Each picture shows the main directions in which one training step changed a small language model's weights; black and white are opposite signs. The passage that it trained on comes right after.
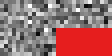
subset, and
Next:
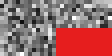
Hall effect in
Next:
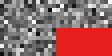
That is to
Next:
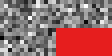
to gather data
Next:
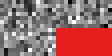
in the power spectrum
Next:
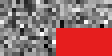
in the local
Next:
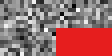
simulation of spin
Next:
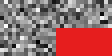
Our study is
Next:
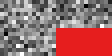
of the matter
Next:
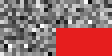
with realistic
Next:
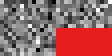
timescales in
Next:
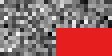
extended quantum
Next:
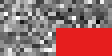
new form of
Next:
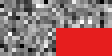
a more general
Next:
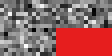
the size of
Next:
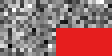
and temporally
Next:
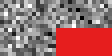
and we will show
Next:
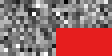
$S$) with
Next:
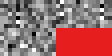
one another
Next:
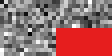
In addition to the
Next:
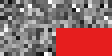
(left plot)
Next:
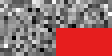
VLT &
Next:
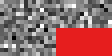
modified by
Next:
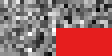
field Green
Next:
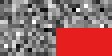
& Met
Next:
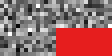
tend to be
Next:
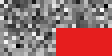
We adopt
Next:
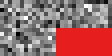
space. The
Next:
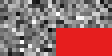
flux of S
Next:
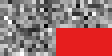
are dominating
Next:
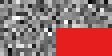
effective driving
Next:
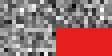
hope that
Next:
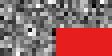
team to
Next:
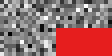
was not. This
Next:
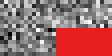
is calculated from
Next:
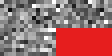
When the direct
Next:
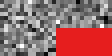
two null
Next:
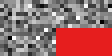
the graph
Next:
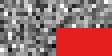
for some $\alpha
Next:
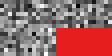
the action
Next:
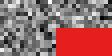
masses with and
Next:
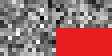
offered by
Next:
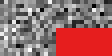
about $\pm
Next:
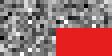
as discussed in
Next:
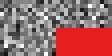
clear. As
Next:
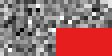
likely due
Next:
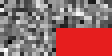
an element or
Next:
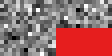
look for
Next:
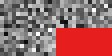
showing the
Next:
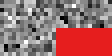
data well over the
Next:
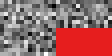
fact, the
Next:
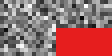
protocol can
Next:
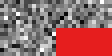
capacity of
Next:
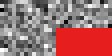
dof value,
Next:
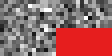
may flatten
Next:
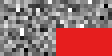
regarded with
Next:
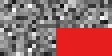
S}$ is the
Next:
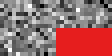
the mass of each
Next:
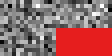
plane, because
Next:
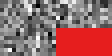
to tackle
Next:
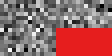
have been predicted
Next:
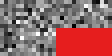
about this evolution.
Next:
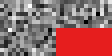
the different lattice
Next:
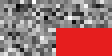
the derived
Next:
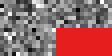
a total of
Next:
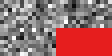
and developed through
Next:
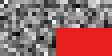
Note that in
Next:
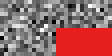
also underscore
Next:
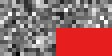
in Figure 1.
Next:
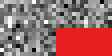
or selecting
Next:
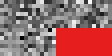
normalized to have
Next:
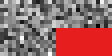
transition $T =
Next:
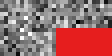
of quantum systems.
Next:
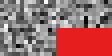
now move
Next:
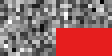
quark decays
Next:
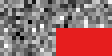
by using:
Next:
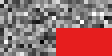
In addition,
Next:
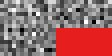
$\cal O
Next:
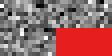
a Lax
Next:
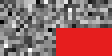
in LUX
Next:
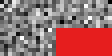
The model must
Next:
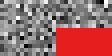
terms accounting
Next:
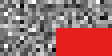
nonlinear equation was
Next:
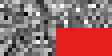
squared mass
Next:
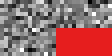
total flux was
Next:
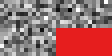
the difference is
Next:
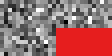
implying that
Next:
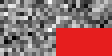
small and cannot
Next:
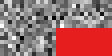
work openly
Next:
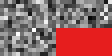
mass (or velocity
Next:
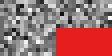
overall sample;
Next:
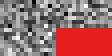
the formation of
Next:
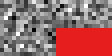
the desired
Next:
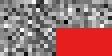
use atomic
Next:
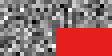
qudits for
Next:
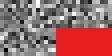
backtracks in
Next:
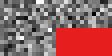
structure in networks
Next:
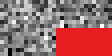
of the magnetic
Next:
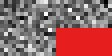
potentials has been
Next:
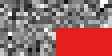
the cable
